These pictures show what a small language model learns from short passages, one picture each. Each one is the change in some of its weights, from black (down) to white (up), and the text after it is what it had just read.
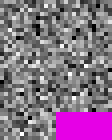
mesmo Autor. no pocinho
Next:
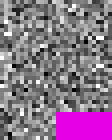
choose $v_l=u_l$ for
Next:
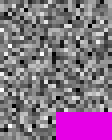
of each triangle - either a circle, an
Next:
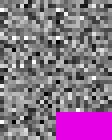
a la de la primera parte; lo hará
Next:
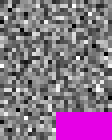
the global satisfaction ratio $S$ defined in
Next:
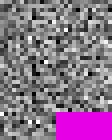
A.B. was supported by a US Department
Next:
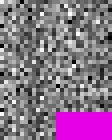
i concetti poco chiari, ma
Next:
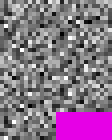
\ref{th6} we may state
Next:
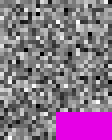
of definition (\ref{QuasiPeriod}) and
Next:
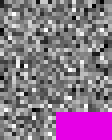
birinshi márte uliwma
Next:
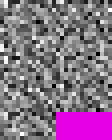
на дикі тварини має
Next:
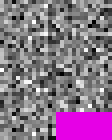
to the use of conditional operators in the
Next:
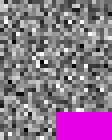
so $\lambda^0 \in \cV$.
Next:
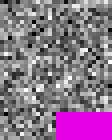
\section{Notation and introduction} Let
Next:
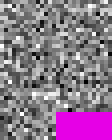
renormalization constants $Z_2$ and
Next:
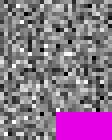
\neq q$ in $\mathcal{J}$ and
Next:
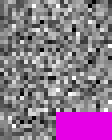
measure for ${\Bbb Z}_+^d$
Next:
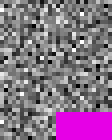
the transition region. The best fit solutions for both
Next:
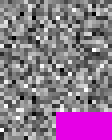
perihal Edukasi Peran
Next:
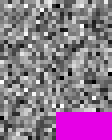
decays back to $\ket{1}$ after
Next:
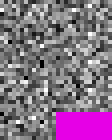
the importance of the long-range interaction in
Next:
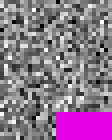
Here, we observe a good agreement in the shape of
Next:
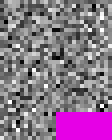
we see that \[|\sin \bigl(\pi
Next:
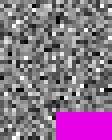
de duas formas: responsabilidade por
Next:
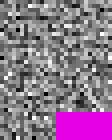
mahsulotning sezilarli
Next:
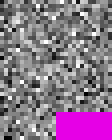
a cummulative drop of 125 mV
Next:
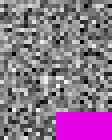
and (\ref{m21}) are IR
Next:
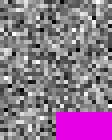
The non-classicality of a weakly
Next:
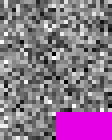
with dimensions of time versus frequency that is searched
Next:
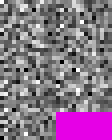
r\'eels quelconques, et en
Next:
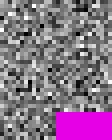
usting the PINN at different time
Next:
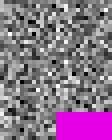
is envisaged exploiting the
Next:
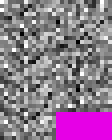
zij het beste kan worden
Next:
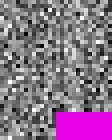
times of tension with CKM unitary and
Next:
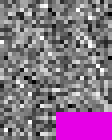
method of quasi-optimal moments in order to obtain
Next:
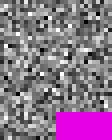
every $z_0 \in \Omega$ there
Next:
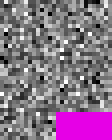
proven more effective than others. *A.
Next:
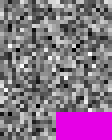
41. Ашурова У. А.
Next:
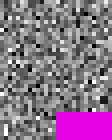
Bed. The insets display logarithmic scale
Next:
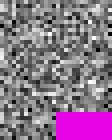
Education and production in the era of globalization,
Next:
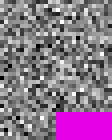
group $E_3$ (in the notation of
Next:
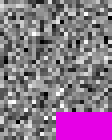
for $t\in \mathds{Z}$
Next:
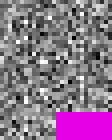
The partons that are produced in the early stage
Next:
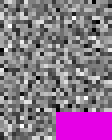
своїх же літаках,
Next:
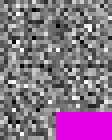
\mathrm{dim} C_F \geq
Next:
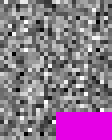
The advantage of the supersymmetric integrals is
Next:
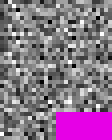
while we adopt CTEQ3L as
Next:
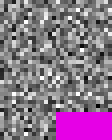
(\ref{linea2}) can be bounded above
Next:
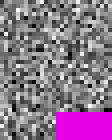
dual basis. Then the $96$ product vectors
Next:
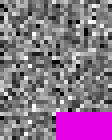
um eine unsachgemässe
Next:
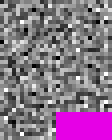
\Omega_{CDM}h^2 \leq
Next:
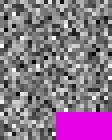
we will assume that these algebras are not only isomorphic but
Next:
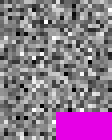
for the ideal and \(\psi^*(U)\)
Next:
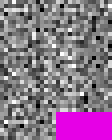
qobiliyati va ta'lim olishga
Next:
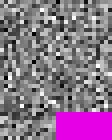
$\sum_{ q \subset \sigma}
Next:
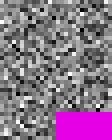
эркин ва фаровон
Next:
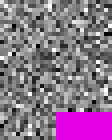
cooled arrays remain the most sensitive
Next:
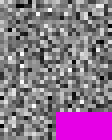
of the source appear due to the lensing
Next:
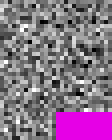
and $Z$ basis, and derive a threshold error
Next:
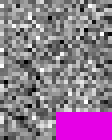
20% de la superficie total.** -
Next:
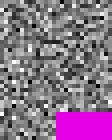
The \emph{poorer}: a
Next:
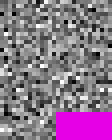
$x \in \N^-$. The functions
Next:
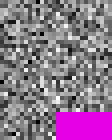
satisfies the refined descent criterion for double zeta
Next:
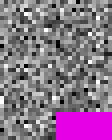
derivative of the continuum part of the contact at
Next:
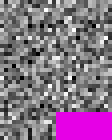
sizes it introduces some limitations for simulations at
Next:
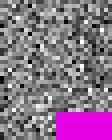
autonomia da mulher e seus
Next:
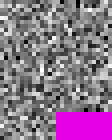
as graded $R$-modules. There is no
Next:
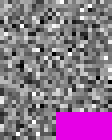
)$ and $M,N$ be finitely generated
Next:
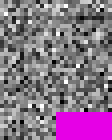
times in its history: Big Bang
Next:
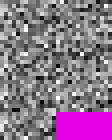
of geometry and dynamics to be captured by
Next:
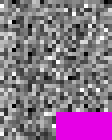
systems approach, economic and statistical analysis, the
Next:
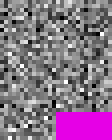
test edilmiştir. Yapılan
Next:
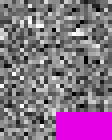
Carlo procedure using Cooper-Frye
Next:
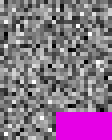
self-gravity is negligible) are
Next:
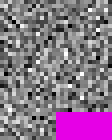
a Gr\"obner basis with leading terms
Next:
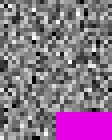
assim, todas as escolas devem
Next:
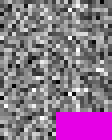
and the shifted BiCG method are
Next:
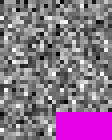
The dominant SM background processes that contribute to
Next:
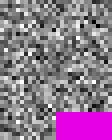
bosib o'tishi ularning ba'zi
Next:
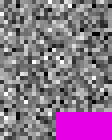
follows. In Sec. II, we review
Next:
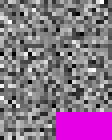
the efficiency of the intersection and providing an optimal solution
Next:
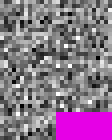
be applied. \begin{figure*}[ht]
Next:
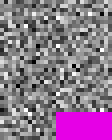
a point transformation will be in the desired linear form
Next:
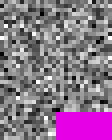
Kada generatorske jedinice dostignu
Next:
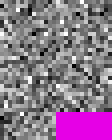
$n_i\ge 2$ for every
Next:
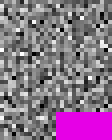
useful in mathematical analysis, its physical meaning is
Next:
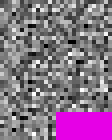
the two large positive sites reported in the experiments.
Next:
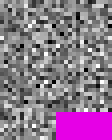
in the direct path from the root to $w$.
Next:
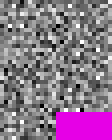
Ekransiz pasayish (jami)
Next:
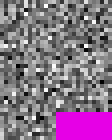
(adiabatic) deformations of a given
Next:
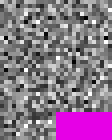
imkoniyatini beruvchi «ko'chira
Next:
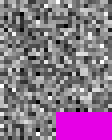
G. Pisier. An introduction to the
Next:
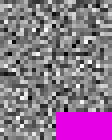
to $X$ as $N \to
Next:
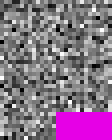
underlying dynamics and the effectiveness of the
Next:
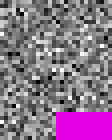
were made to form the criteria (see below)
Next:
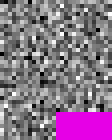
\begin{abstract} For optimization problems with nonlinear
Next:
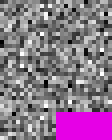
has been done to explore the theoretical performance of
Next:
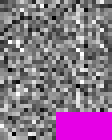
axial-vector couplings to standard model
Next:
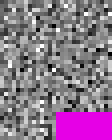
buds cannot physically detach from the
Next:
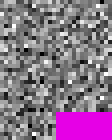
$Y^N$. But this is proved in
